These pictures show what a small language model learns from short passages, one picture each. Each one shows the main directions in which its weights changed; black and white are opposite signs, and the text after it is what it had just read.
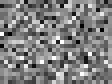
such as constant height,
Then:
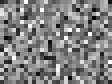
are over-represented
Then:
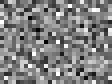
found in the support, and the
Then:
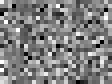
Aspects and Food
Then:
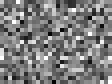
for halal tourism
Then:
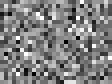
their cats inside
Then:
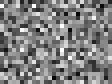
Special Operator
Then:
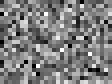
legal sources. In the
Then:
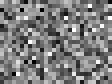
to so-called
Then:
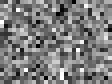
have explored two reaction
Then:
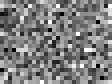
a nearly identical
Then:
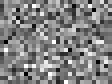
\cdot 1 \cdot
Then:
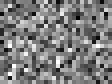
\frac{40 \times C
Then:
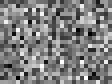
different. Urhobo
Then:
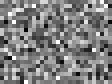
paired t-test
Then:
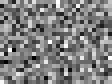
negative shocks in
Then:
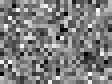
from the valley of the
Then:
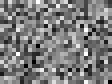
of Theoretical and Applied
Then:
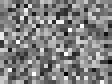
the years resulting to an increase
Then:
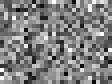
deep learning methods that work in
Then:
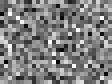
seem insecure.
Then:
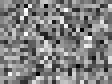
the tank was full,
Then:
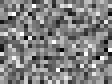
intelligent computer
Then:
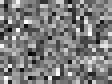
surfaces of the
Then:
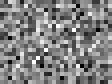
was deployed to conduct
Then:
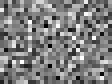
at all time points.
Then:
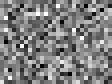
in Canberra and it
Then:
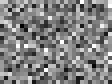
long-term performance and
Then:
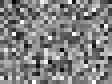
are well accepted, but
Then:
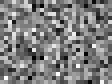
automatic computation of
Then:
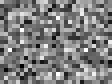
Methodology: The proposed
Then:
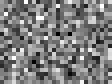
determine how many actually
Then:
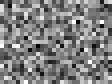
programs to store the
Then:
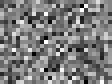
the number and specificity of the
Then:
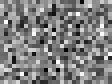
21, midbody
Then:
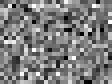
Ethiopia of 20
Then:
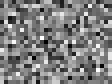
recent experience in many
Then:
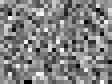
polytechnics to
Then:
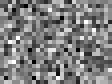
species using the calculated area
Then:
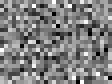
through habituation
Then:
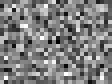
4. Spatially
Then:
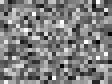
is to rethink the
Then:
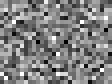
Inequalities and
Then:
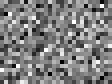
place. To ensure
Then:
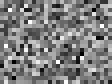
converter with an LC
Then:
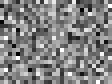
How to cite:
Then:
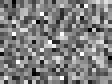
a least favourable
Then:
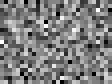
settings include specific
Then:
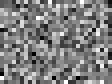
brought this fact to the
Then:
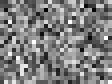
beam scanning with a
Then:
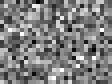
potential. Although no more
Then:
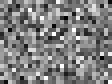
development of crime,
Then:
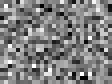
VTO positively
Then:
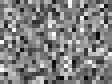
is broad based and
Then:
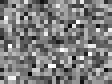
normal load, high
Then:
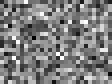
Unfortunately, the
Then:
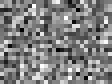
Uttarakhand using
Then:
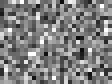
management practices of public secondary
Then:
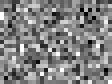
The second technique uses
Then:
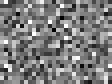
aggregates the
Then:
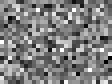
for adolescents
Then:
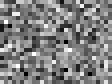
between an $(\in,
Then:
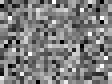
defines the reactor
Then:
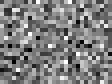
is impossible to
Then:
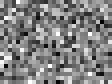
series of similar canals
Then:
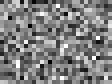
e pesca B
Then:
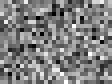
cord mobility, and
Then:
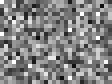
primary MMTs is
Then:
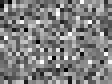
An empirical study on
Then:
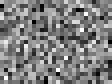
driven microbial
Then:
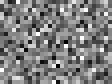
of ARC films on
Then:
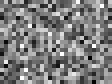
an explosion in the number
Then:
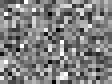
stands out for both its
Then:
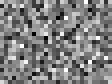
Requires : N,
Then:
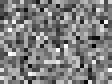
K, Ferracone J
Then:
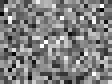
times and averaged
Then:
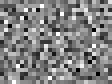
[2]. This kind of
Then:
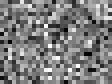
accurate means of analysis of the
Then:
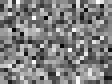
disclose no competing
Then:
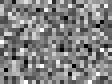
ensure inclusion. The
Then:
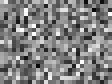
filled with water.
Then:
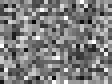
In these sessions knowledge
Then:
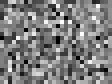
proposed clustering can be
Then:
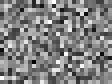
Delayed Memory
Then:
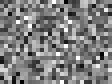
receive far less
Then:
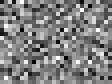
Milan Somerset
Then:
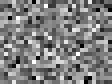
well ingrained in their
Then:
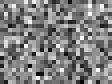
rates The following results will focus
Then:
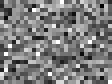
production in wastewater treatment while
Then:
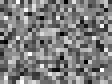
of enhancement of these materials
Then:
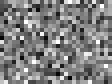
management of these vulnerable
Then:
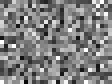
cite this Article:
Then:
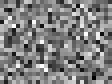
breast FNAC by
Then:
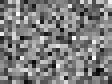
financial returns but
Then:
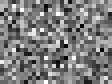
basis of the EUNIS
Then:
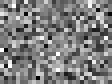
for integration into international
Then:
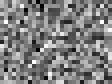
it so most probable cause
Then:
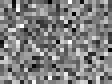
energy, without requiring
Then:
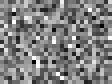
complexity of software systems, their
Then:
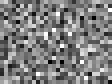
loss and its impact on the
